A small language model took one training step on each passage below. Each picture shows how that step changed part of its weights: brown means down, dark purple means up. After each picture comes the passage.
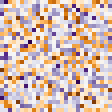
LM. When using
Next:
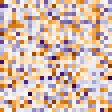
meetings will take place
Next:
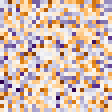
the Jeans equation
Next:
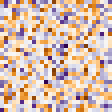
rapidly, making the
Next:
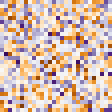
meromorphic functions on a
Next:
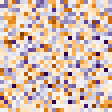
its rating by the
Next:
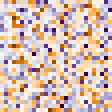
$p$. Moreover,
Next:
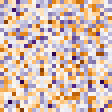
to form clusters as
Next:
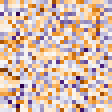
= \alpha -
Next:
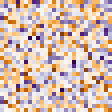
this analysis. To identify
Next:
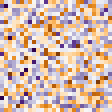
is positive in the negative
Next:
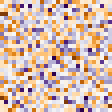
considering $\ga \in
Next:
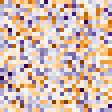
field predictions are more
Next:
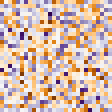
into types, which will
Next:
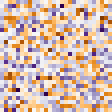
as the other contributions.
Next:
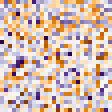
with numerical simulations and with
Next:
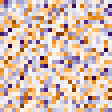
million people worldwide were
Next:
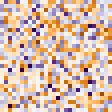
the measure. This study
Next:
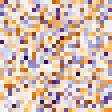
publication's final
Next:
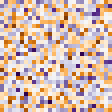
length of the pathname
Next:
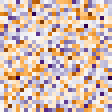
to cite those that
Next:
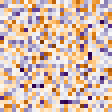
spectrum is possible.
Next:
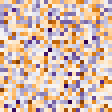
in data handling,
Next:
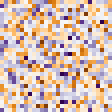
tetrahedra yields
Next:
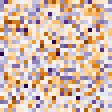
and Herrera who
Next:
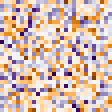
from Leydig
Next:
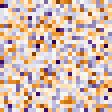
picture can be significantly
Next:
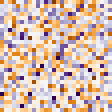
point, which can be
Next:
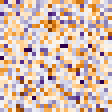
for closer observation into
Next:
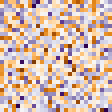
simulations on all topics
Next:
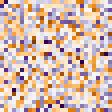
data organization. ##
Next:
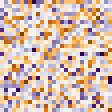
a lower limit to the
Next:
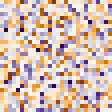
computation, {\it
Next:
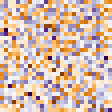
men, the patterns are
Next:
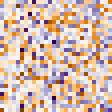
powers, resources,
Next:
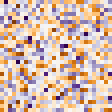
initial states twice daily
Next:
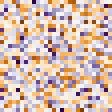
this study also aims
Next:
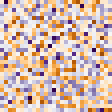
cell function tests.
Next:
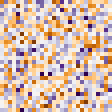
partition of the block into
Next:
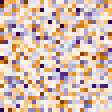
led to think that
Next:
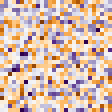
has efficiency up to
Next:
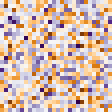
control of their home
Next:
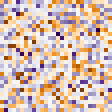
to peform our search
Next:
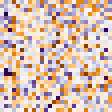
diagonal block parts are related
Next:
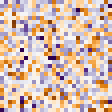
enough. Hence,
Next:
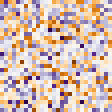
with specified, realistic
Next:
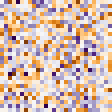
those with normal body mass
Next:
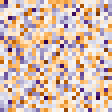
frequency range | 1
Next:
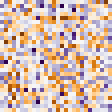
rotation around the torus normal
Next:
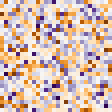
Wu proved generalized
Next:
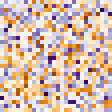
PDE. The numerical
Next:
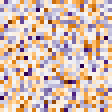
space. For example,
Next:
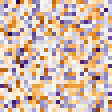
question [3]. The
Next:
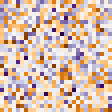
suppresses temperature
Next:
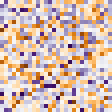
interaction of tissue cells
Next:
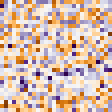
start with a Lagrangian and
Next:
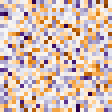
challenges - sometimes referred
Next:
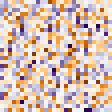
Tewari A,
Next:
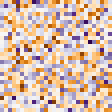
this paper is to detect
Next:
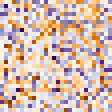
there exists a sequence
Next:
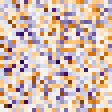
other words, the space
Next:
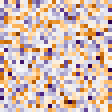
axial fault along
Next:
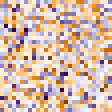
long time, but how
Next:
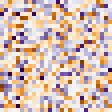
Assume that the noise components
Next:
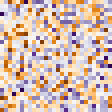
In particular \beqn
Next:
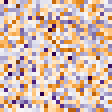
distribution. We include a
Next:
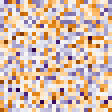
the energy of the
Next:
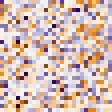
We may assume that
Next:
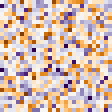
geometry of the Mira
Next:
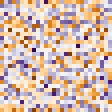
are all the small
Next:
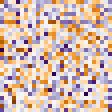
that are simultaneous regular
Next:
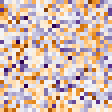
We assume that the disk
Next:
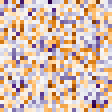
personnel costs in the
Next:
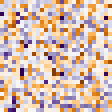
imaged plane, for
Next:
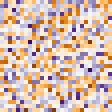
very likely to be
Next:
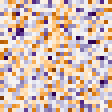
By Theorem 5,
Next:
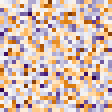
Sci.\ URSS
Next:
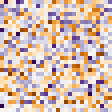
to increase by a factor
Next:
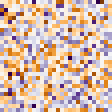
can rewrite in the
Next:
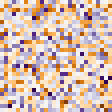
Can groupoids in
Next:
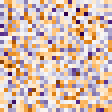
homology in degrees less
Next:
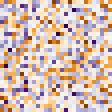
first define $$ \Psi
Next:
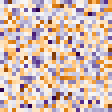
by Italian
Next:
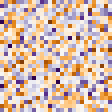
equal to the number of
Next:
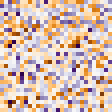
are in line with previous
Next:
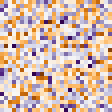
time a particle, subject
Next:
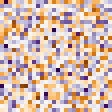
microscopic origin of
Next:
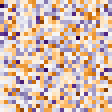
occurs mainly due to
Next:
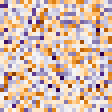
was found. The
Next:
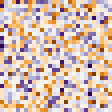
coincide with those
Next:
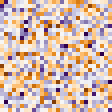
nervous system leads
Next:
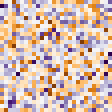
now connect $b$
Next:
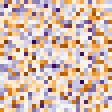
At a later stage,
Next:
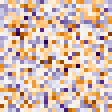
edge [out=
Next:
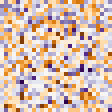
of the doctor and
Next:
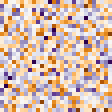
antipodal pairs
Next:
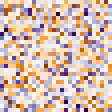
2$-minors of
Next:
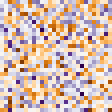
the equivalence of the classical
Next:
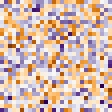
by extracting a
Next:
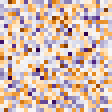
abelian surface with ${\rm
